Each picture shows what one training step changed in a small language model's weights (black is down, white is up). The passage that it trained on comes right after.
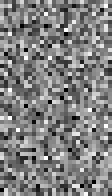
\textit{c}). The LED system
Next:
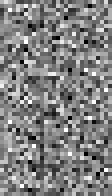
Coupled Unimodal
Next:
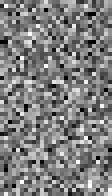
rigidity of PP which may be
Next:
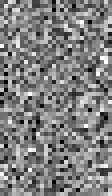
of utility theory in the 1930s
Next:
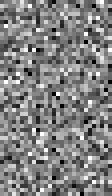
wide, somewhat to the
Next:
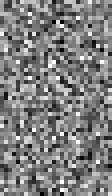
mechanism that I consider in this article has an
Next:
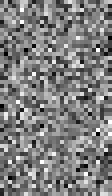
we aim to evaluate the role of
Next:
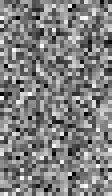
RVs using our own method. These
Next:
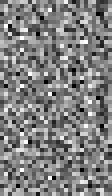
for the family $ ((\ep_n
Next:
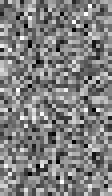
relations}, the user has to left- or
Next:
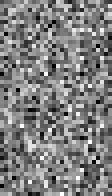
will, however, be quite useful when we
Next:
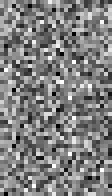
S. Debener, M.
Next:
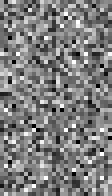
the hydrophilic polymer
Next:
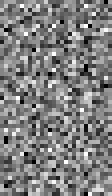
NMR (δ ppm) :
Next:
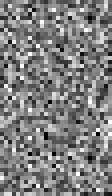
we obtain the following equation in the zeroth
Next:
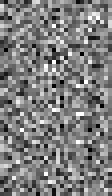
nearly vanishes. These results clearly indicate that
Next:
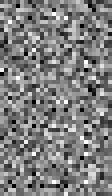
fraction lead to large drops in infection
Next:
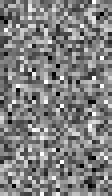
three dimensional coordinate system in a particularly convenient
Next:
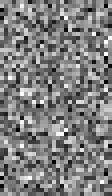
One fruitful theory of quantum gravity
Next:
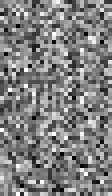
prompt investigations of its causes
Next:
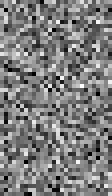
When a RREQ is received by a
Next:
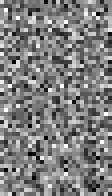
and $E^a$ fields.
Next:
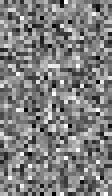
using carbon nanotubes, we have
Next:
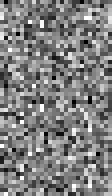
then found from the projections by using the
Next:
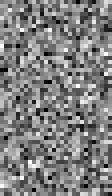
notation: - E_0 – the state
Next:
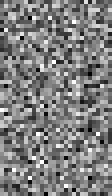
operator, which in turn depends on a particular
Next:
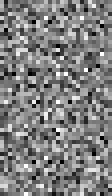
events as signals for eviction, the
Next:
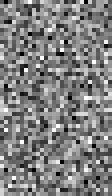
Thursday (b) Sunday
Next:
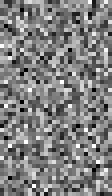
the two groups. The prevalence of
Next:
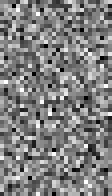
and $(S,T)$ belong to
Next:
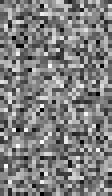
study, and inviting them to participate
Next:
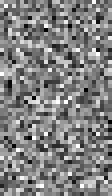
the system's ability to support a dynamic
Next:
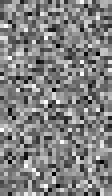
the afterglow image (its size,
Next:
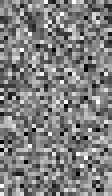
has also been applied to the planning problem
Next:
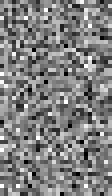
to 3200 S/cm (high to very
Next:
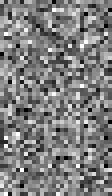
the western world. While in countries
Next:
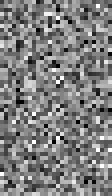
the Mitchell Spectrograph with
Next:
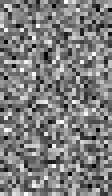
variables which enables efficient MCMC
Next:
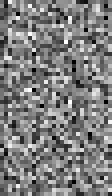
thermoplastic tape layered
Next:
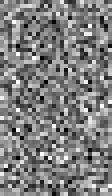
management according to their organisational procedures and
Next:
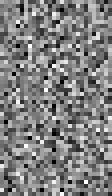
were made on bar-shaped single
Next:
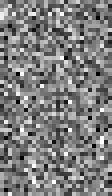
is quantified as the number of multiplication operations
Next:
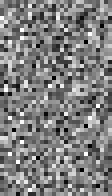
This example is only for illustration: in
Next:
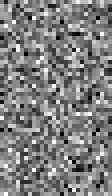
not so strong. Let us explain why.
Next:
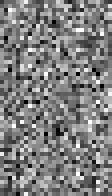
will focus on the application of the proposed weak
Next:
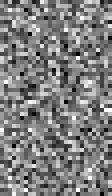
and CO_2 content. Filter
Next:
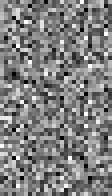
donor in Si or double dot in
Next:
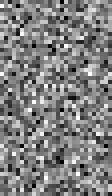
according to the signs of the objective
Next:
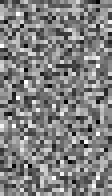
of cooperative binding, where the rate
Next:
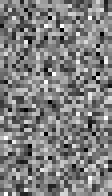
analyze reliably. In repositories
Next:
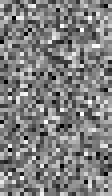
computed for the rupture models of
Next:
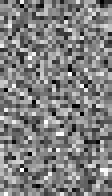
of 4.26 points, with a standard
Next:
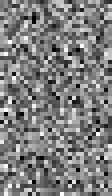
is devoted to "Legal
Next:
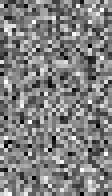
atomic cloud along the $x$ direction,
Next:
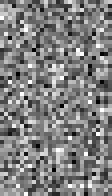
the operator of time is similar to the one
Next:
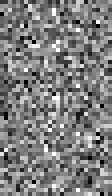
simulation results demonstrate a range of heterogeneous dynamics
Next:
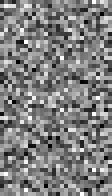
an extremely local and energy efficient way to
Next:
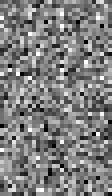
second week of January:
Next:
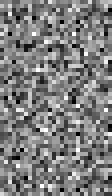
2) Image artifacts,
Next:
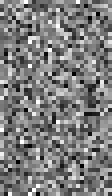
small $x$ values, obtained in the
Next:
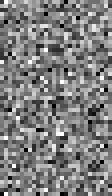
driving social acceptability of crop
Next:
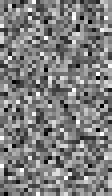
ASIC-based Applications",
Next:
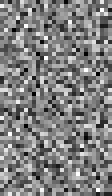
The key point to obtain the right scaling of
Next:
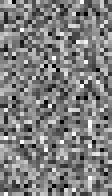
predominate only in history
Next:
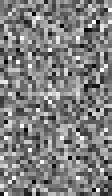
our experimental run, we additionally tested a
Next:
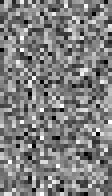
we will use the primality test to compare
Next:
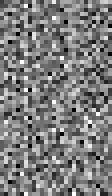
PRIMARY LEVEL
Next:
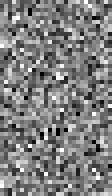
the effects of adding silica and
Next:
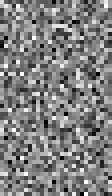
choose $c$ = 2 and
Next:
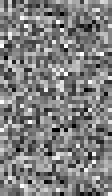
the Bohr magneton, and
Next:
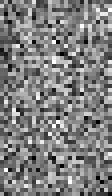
Keywords—Image Transmission,
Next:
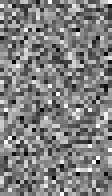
and $GL_2$ do not necessarily
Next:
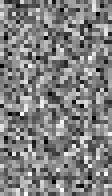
on the supremum over all $G
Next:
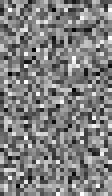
Visualization Su :
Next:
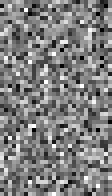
conditions. For $\nex = 2$
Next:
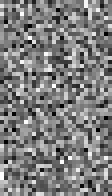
taken away from the galaxy by enhanced star formation
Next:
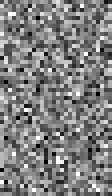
2024, the effect of the CE on
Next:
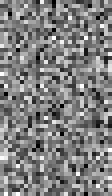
adjacent to the distinguished
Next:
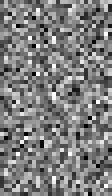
HPTLC [22] and
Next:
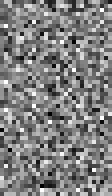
rigorous statistical foundation of
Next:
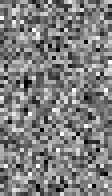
is implemented using Matlab programming language, using
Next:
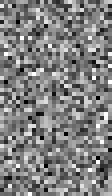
$D_2$ we get a
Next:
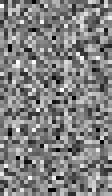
roles, design and installation
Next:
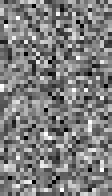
characteristics found only in less popular
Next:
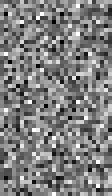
those who are employed. The fact that students
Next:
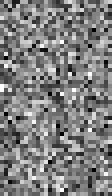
of location of triangular equilibrium points and its
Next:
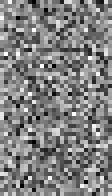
\om_F)$ (which has a
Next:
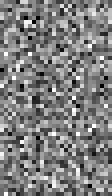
parsec of the Galactic
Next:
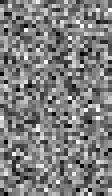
{\it a priori} probabilities for
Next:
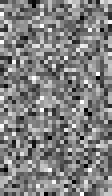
\rho_0$. It is noted that
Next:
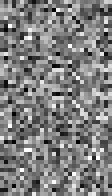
i \) runs over all lattice points,
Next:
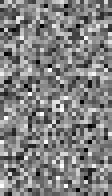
problem: the approximate subgradient method and
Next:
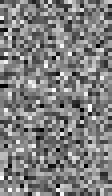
is higher than the ISP value by
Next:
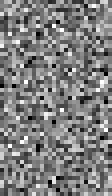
of the base case hall building are shown
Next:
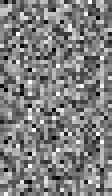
are not zero, and this phenomenon
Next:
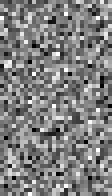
equations, error estimations and discussions in other
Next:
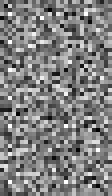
diagnostic assessment, formative assessment,
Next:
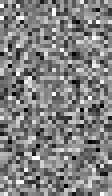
form of credibility, a mode of
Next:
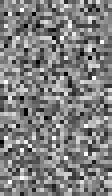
years for very few. Majority
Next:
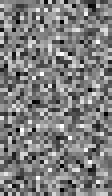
spatial separation is chosen as $1$,
